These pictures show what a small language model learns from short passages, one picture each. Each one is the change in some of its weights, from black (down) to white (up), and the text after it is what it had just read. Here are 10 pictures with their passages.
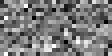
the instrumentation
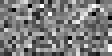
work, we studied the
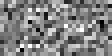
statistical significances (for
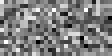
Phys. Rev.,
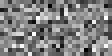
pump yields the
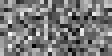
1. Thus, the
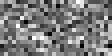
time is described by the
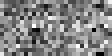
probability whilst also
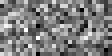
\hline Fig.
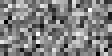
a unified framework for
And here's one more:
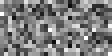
naturally extended to
